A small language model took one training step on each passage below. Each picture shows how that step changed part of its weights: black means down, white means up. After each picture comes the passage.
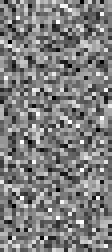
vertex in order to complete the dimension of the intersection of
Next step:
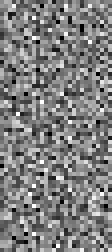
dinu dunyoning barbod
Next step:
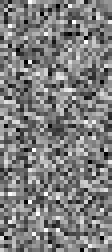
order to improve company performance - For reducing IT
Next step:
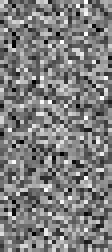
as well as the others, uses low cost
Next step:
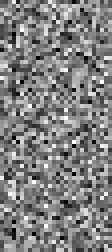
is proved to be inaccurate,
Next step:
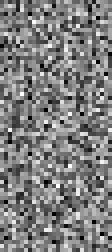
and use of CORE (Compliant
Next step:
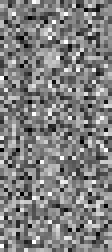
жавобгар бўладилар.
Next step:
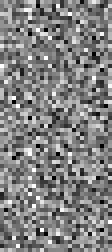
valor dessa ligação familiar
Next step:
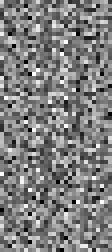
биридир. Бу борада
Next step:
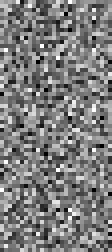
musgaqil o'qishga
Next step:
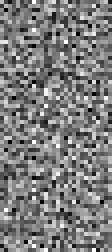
Рис.5 Динамика изменения
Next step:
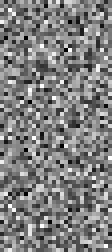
tutoring institution, which in turn
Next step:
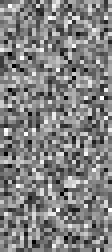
finishes the proof. \endproof
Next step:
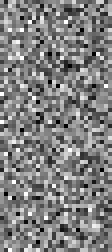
inverse problem--namely, recovering both
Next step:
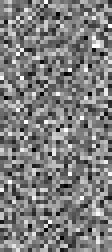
plus simple que la courbe conchoïde
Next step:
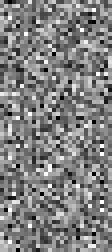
For ease of writing, suppose that
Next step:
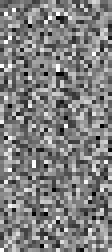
opportunities to work within this field, including
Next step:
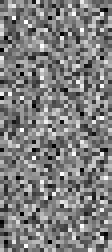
for the first time, we emphasize a different
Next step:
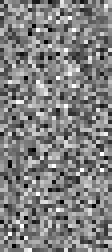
of $m$ the upper and lower bounds on probability
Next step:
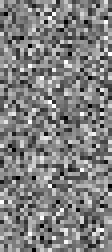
the system with a force that bludgeoned
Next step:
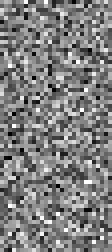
integer knots. Thus there exist finite matrix
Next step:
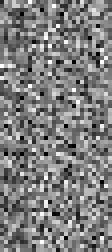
testing for feature significance Not used Not
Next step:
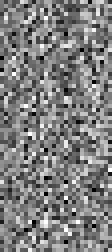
a well-order. If $s\notin
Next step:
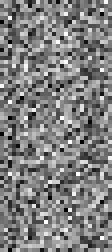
and the peak power of the pulse at
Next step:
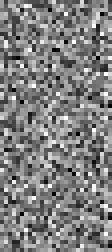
observed ratio is close to the lowest level
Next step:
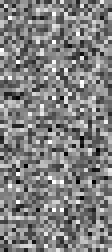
bionomics, karyology, and
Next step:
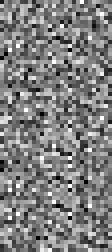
et réglementations, ce qui était
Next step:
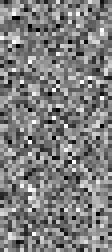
learning-based caching strategy** using a
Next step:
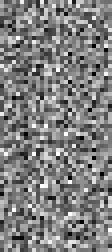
неформальной в формальную
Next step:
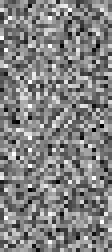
interesting here for readers to know is
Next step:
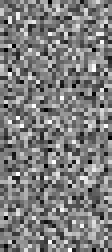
encaminhamento do estudo, para esses
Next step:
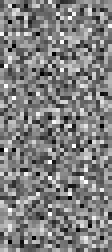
described below; It is believed that Indians
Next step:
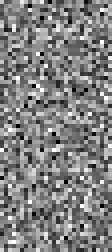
problem of misspecification. Suppose that model of
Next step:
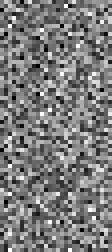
N., Shaofang, L. I.,
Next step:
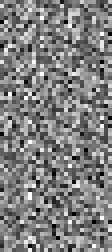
van de aanbouwen bij de
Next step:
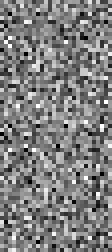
strength was also investigated by adding
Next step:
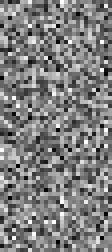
studies until the acute phase subsides.
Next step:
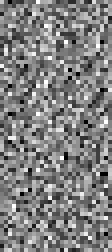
flag. We are going to describe the corresponding
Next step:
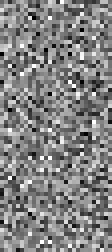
annelid checklists: the
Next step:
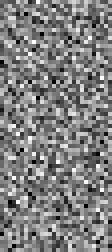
utilize a simplified version of the
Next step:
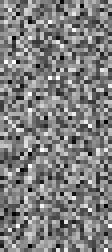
fi putut proceda personajele și
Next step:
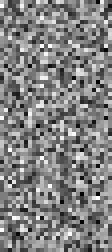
in the mid 1990s by the
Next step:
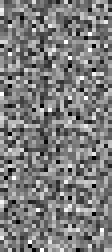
практики одного из авторов
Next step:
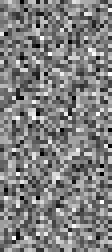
A. Almuhanna, Y. A.
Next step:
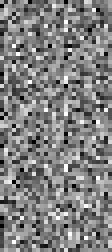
$N(g)$ satisfies \[ |\Big(
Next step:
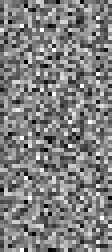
CONFLICTS OF
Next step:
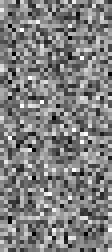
and each bad edge incident to
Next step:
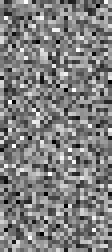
noncoding RNAs: molecular
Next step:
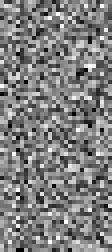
Functional peculiarities, tasks
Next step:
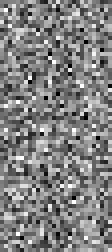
of $G$ admitting an eigenvector
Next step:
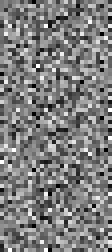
foydalanish, qishloq
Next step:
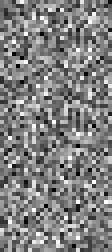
of \eqref{leadterm} then takes
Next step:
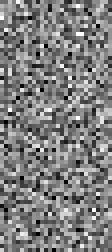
\section*{Acknowledgments} I
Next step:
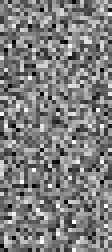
connectivity projects. Challenges and
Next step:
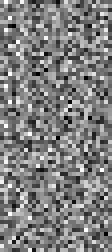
is nonnegative with respect to any compactly
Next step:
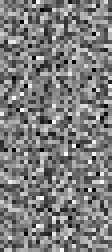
в желчном пузыре
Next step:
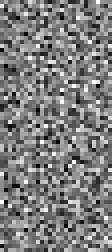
t. Islomobod MFY,
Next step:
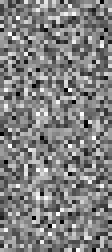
Growth pattern of deposit and
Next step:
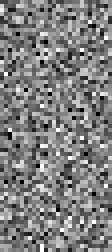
decisions and Equity market 1.
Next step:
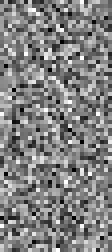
the base station (BS) in wireless
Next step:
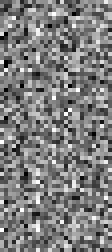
Rev.: Comput. Mol.
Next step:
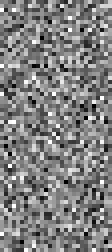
prove that there exists a unique energy solution. It follows from
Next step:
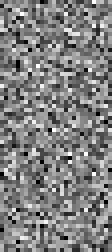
Crespo (2008), le leadership
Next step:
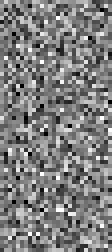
were crushed using a hammer mill and separated
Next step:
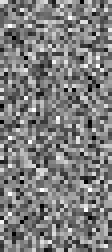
the present work was undertaken. E X P E
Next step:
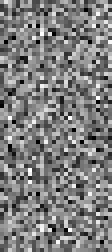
GB Gigabytes GIS
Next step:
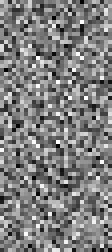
a temperaturas de refrigeración,
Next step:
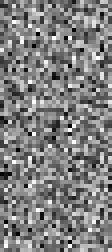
the true principal components, there is no other
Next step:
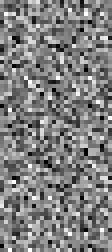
de satisfacción es interno.
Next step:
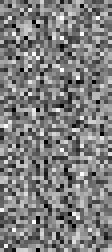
ve sosyal etkileşimleri
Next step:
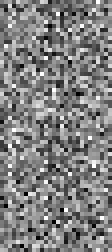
a high-level classification of current research in
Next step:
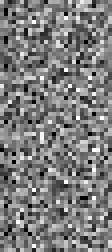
населением и регулирования
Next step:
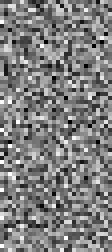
channel replacement, averaging,
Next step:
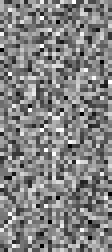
mechanism, and establish middle
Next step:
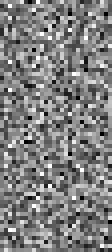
About the License: © The
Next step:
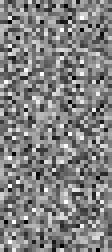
26–30 age range, according to the study of
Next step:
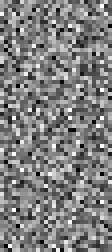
Muzica – 45 min. Pauză
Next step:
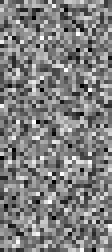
the above \emph{a priori} assumptions,
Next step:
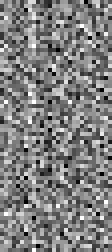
sohalar uchun muhim manba
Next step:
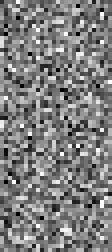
- Develop after years of uncontrolled
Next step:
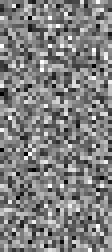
Integral Representation For The
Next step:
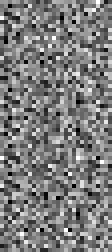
LANGUAGE CLASSES
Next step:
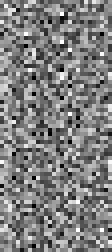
o'z navbatida,
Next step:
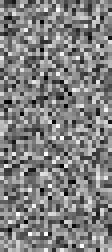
7th) contain images recovered using
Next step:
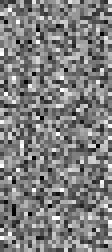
society. Physical education classes in school,
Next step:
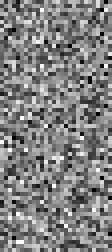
of triangulated categories. So (b)
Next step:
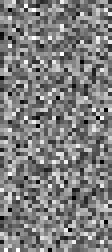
Gromon, afg'onistonlik
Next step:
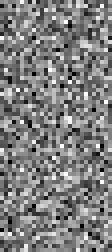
into independent and dependent variables, and denote the induced
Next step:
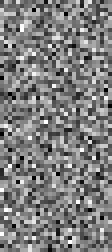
property; note however the latter has jumps
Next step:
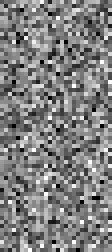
corresponding complex amplitudes $C$.
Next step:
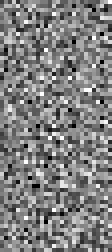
Cirillo, G. Coro,
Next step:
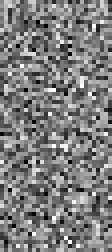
following Toplak et al. (2014), I
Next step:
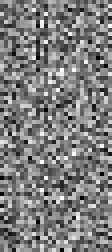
Motivasyon Erkek 200
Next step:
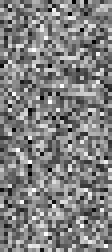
of classification accuracy and the ability to
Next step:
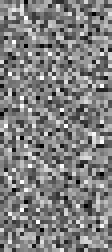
system was done with a combination of
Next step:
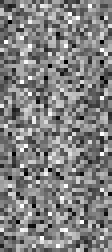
slower than the ones relative to low
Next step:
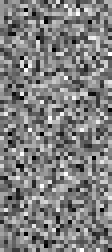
to 28 weeks. Two patients
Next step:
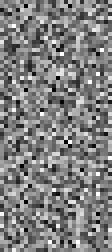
Canada ABSTRACT Arts and
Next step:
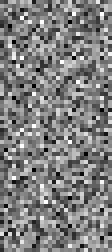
individuals over a lifetime and incurring
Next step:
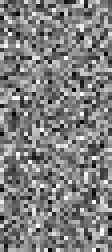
term is present *in one language only*;
